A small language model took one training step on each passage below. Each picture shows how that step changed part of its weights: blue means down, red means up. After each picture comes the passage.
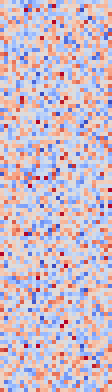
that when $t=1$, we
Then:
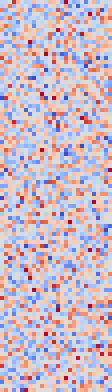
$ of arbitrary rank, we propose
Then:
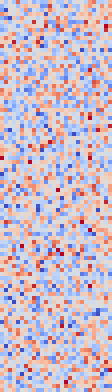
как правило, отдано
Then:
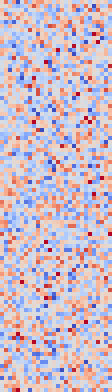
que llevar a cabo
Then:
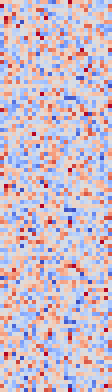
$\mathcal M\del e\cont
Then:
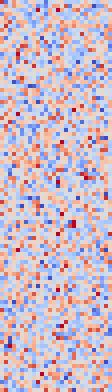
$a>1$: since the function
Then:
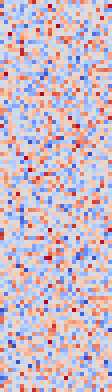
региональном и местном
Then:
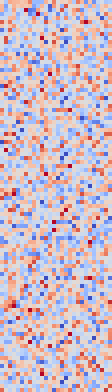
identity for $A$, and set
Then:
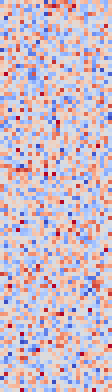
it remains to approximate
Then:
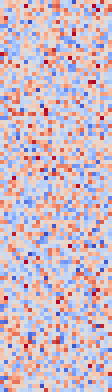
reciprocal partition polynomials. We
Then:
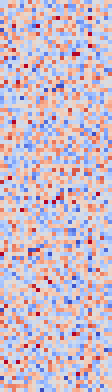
processo de deterioração,
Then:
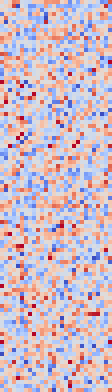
итераций). При
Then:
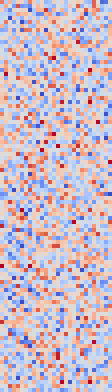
среднего размера
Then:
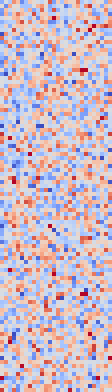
kontentlar, interaktiv
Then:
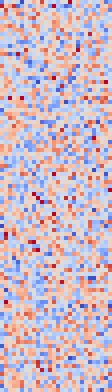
2020). Um estudo com
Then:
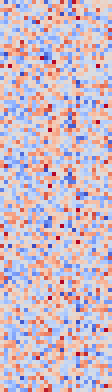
\begin{aligned} \mu
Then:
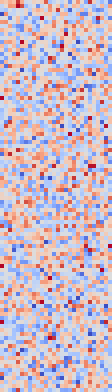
0,11, dan nilai
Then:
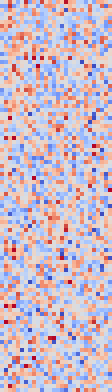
lo interior, al mismo
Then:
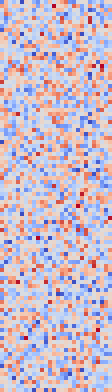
time for all the tests. The
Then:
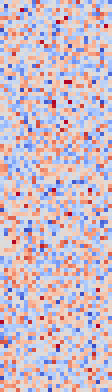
Temiz pedagogika
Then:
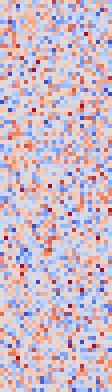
menen jazalaydı...
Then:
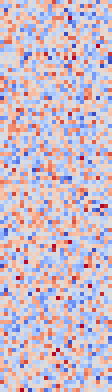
juga melibatkan
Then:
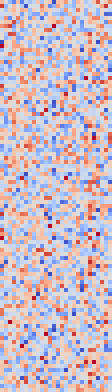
metallar tarkibini
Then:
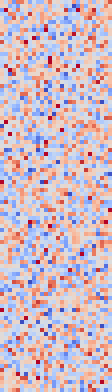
el 'criollo'
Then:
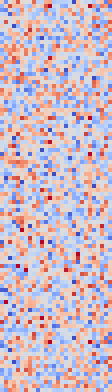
билан бирга,
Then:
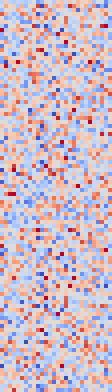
em participar das ações
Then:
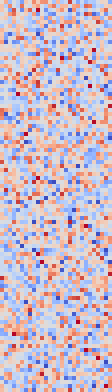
satisfy $\v_0\in
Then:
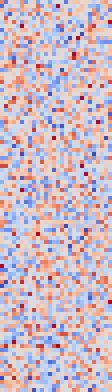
seven-element subset of the
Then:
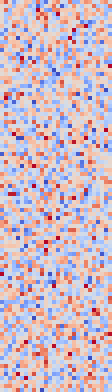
Thus a lower quota violation
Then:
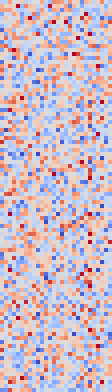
demandas de cultura y
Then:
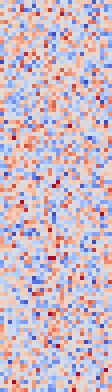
DE SAÚDE
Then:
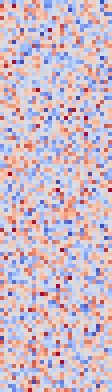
The analysis of standards of
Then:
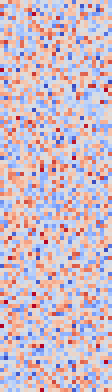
constante tout en conservant
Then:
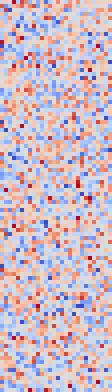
mobilizadas devido ao
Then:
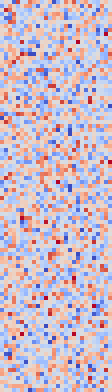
прочитані в процесі
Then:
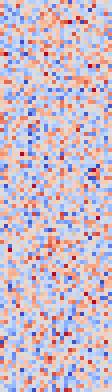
are the bounds \begin{math}
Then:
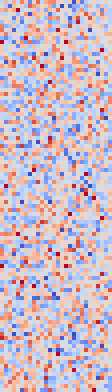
densidade. Hoje, com
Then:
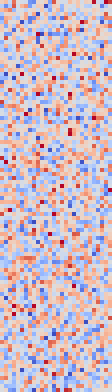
is the only target that can be
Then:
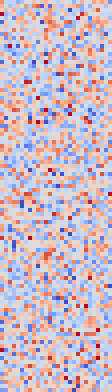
in the 19th century,
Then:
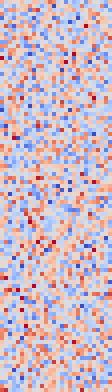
lower-bound, we used the same
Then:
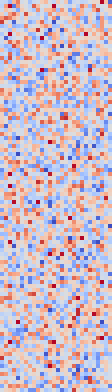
относительно точной
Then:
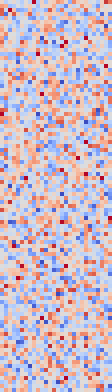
$d\omega=0$. If we
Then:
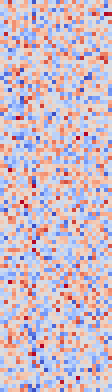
Conditional central limit theorem via
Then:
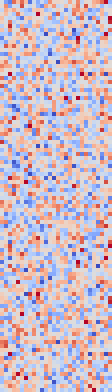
Docente Tiempo
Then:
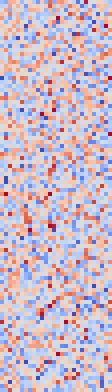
has to be applied,
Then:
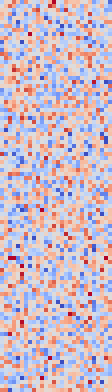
de la investigación del enfoque
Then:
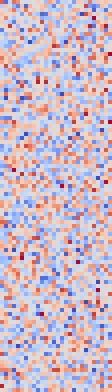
cN^{-k}$ with a sufficiently
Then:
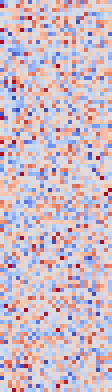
criar áreas de
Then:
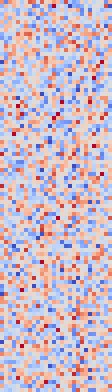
что это нигде
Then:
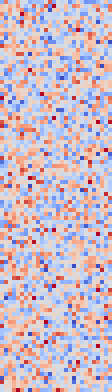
Maqolada tasviriy
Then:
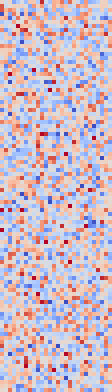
Yasaya Ewropî
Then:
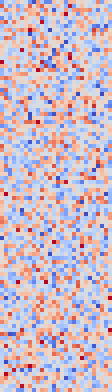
in $Q$. This implies that \[
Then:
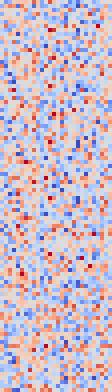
ва озиқ-овқат
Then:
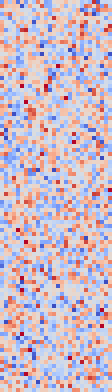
respondenten wordt
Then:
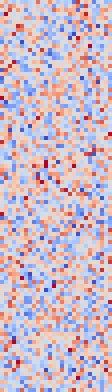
comprende la etapa
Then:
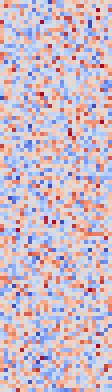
$\lambda$ children at each
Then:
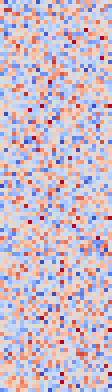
= \lambda,\kappa_1 =
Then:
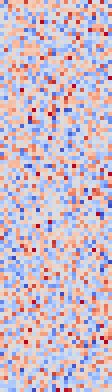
be found, such that the sequence
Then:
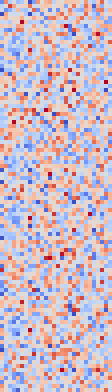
pode se estabelecer relação
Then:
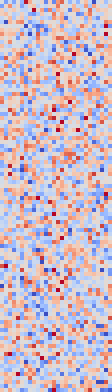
considered an important strategic tool
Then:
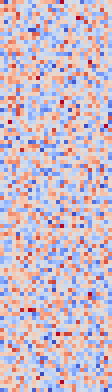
_2, \ldots)$, namely
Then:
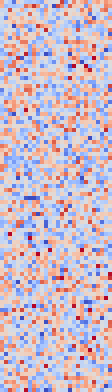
M\lra L$ and a right
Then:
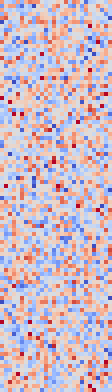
metodika hisoblangan
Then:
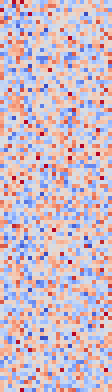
importance of the cloud supply
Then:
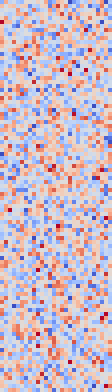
$\alpha: V \rightarrow V$ is
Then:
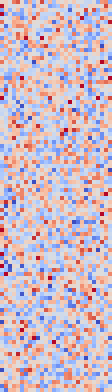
Lotmanın aspirantı
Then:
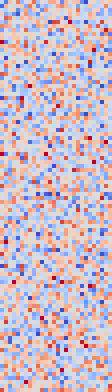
and $a_3 = {\mathbf
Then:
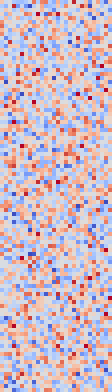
the quantum Hilbert space in
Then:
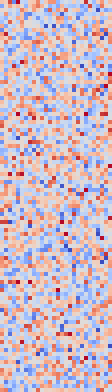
point. We argue that the homology
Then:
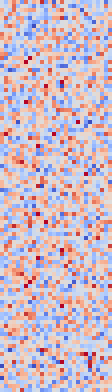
here a few properties of the
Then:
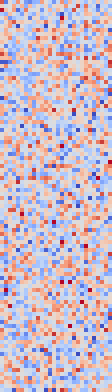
{\cm} and, for all
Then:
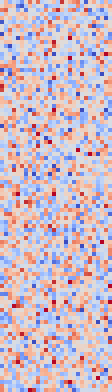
texnologiyasining odatdagi
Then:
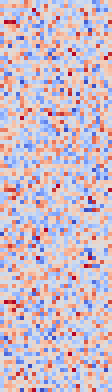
ao contrário do que
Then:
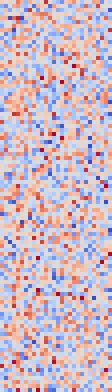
Irrigatsiya Uzbekistana.
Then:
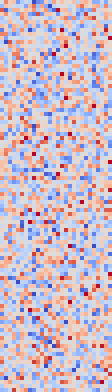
that of $\CExt$. In other
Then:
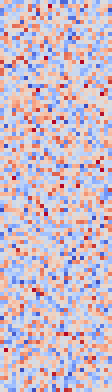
is the $\sigma$-ideal of
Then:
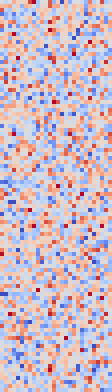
оценки бизнеса
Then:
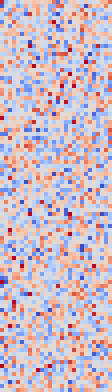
on a vector-based representation is
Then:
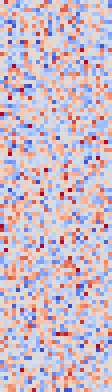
the protein representation and its energy
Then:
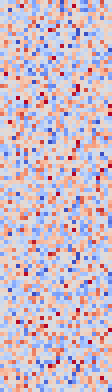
семіотиці та
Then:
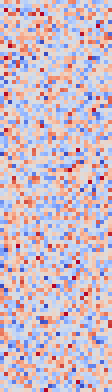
o'zida mujassam
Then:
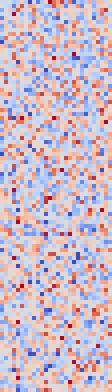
Аслини олганда,
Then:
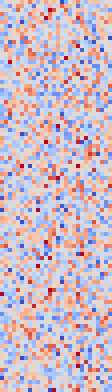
iqtisodiyot fanlari bo'yicha
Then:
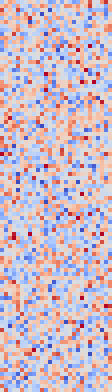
souffler le vent" à
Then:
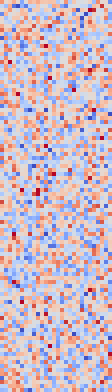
processtıñ tolıq
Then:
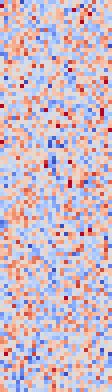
Else it goes back to
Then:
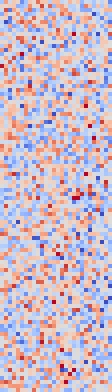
que este trabalho ainda
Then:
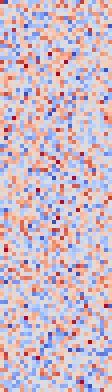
guaranteed to exist by the
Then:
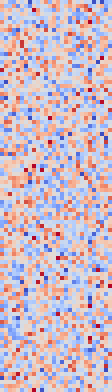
la incorporación de
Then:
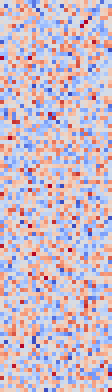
conditions for domain decomposition. \newblock {\em
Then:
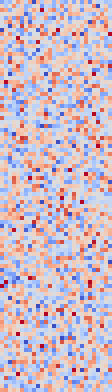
aislados de especies
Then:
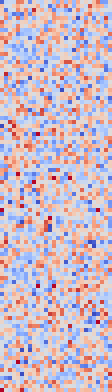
buku besar, harus
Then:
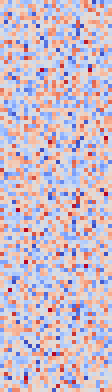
от перегрузок.
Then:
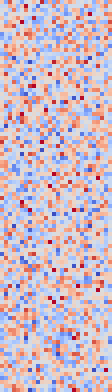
results in theory of graph energy is
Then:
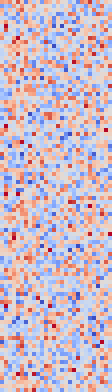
campo. En el caso de
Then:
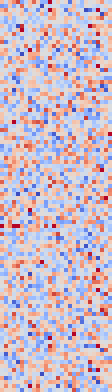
of modular symbols.
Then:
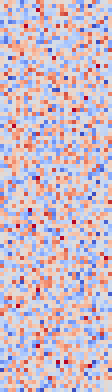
baliqchilikka ham
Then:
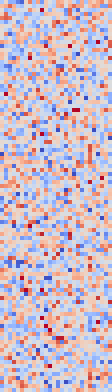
rivojlanishi osmotik bosimning
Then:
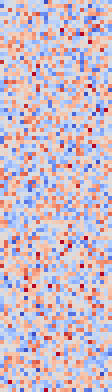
are their own symmetrical for the condition
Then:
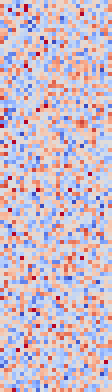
the action of the $i^*\circ
